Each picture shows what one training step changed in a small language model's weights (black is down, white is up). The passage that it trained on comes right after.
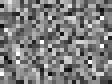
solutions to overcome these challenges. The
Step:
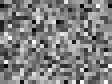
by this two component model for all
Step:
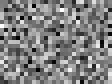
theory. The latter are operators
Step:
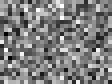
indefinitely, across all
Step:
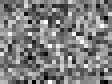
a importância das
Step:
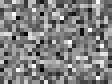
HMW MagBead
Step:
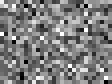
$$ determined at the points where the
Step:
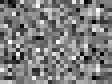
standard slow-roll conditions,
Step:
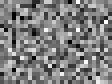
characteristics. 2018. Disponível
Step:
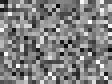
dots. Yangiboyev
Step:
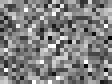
separately: \begin{eqnarray}
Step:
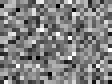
pressure and density must follow the same
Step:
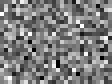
of $q$ is equivalent
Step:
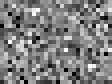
and, at the same time,
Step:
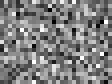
necessária a permanência
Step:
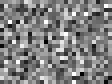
Cardinal Principles –
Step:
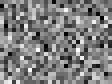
Andes, del arquitecto
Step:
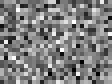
educational goals. - Instant
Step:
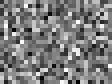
Purpose of the Study
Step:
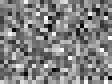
é: existe alguma
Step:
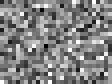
olive leaf spot
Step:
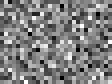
of load transfer between
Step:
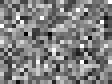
luminosities are given for
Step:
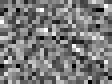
zero-voltage state of the
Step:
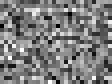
at the same time points.
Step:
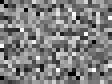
were obtained by estimating the average
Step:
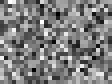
s_1 \equiv s -
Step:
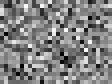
el telón cubra
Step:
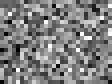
for the three SPARQL
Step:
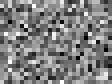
the algorithmic fabric of
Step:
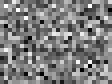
es extremadamente importante
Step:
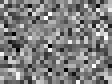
and the amount of water they
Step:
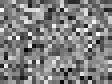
dock system parses the
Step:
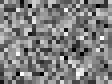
corresponding reaches are $1$
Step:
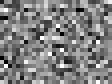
obtained from three-point correlation functions and
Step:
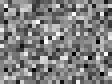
hard work. Although the
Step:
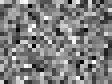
Not surprisingly, the
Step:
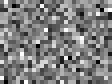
Grant Quromorphic
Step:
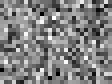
The operator is {\it stable
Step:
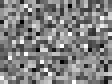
de harmônicas,
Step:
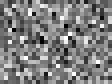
o vento é um agente
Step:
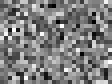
with azithromycin
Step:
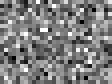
particular applications such as transformation
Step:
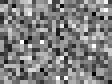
that thee interaction between two
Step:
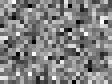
pregnancy. The
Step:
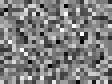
of feature extraction, and
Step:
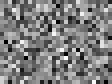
to each of the steps may
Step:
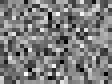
segments connecting the same group of
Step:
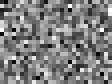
litoral ibérico
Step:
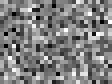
weak algebraic structure
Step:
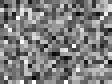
der Forschung haben
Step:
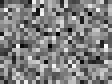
ID. After making
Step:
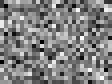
reports channel-resolved
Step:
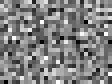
qiladi. Kuchli
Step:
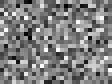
bo'limi esa
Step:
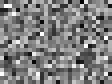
voltage disturbances. The
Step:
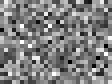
role in natural language processing
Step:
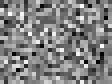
scaffolds for the development of
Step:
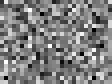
publicaciones de los autores que
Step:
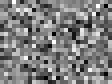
he mainly focused on five
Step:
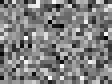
capacità necessaria
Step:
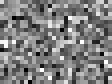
a full description of what
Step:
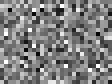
of reducing production wastes and
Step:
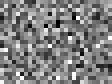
total number of people who are
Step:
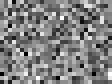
FIIs foram separados por
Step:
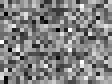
trying to utilize all the available
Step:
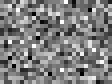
speed, from 70 to
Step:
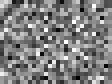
in Fig.~2 and Fig.~3
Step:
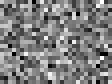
minimizing human and environmental
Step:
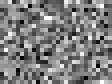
science policy must take root
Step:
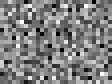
T.; CARDOSO,
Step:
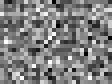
is a two-step process
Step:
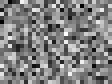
the lower limit of 10\% of the
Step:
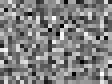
IFS, we can associate
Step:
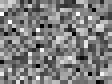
identity, and has introduced into
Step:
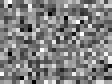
a positive constant to adjust the
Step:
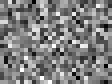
support even more demanding mobile
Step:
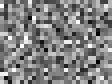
is in agreement with the study
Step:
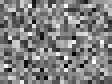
the $S_0$ state.
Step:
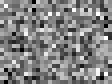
dastur va o'quv
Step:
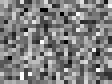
to the English learning levels of
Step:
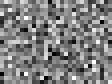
US & TMF &
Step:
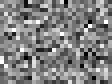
BG$ to be the tensor
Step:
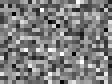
ёки давлат
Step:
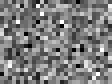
Administration (Finance-
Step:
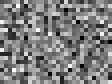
our theory \Nac ).
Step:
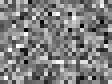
high real-time performances particularly
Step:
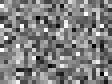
time goes on. We use two
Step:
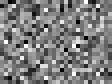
(or subnetworks) can
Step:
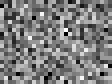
31st October,
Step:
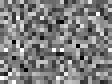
treatment procedure regardless of the
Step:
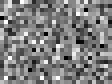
стратегію для
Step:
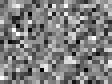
the amplitude of the frequency
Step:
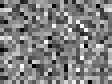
of planet candidates.
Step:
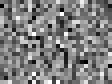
*Schools disaster
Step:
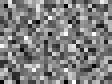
S5. It is the same with
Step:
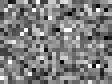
sind verallgemeinert
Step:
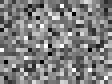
de Grado]. Universidad de La
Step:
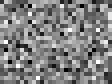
$x$ in the first
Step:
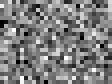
score for physical health was
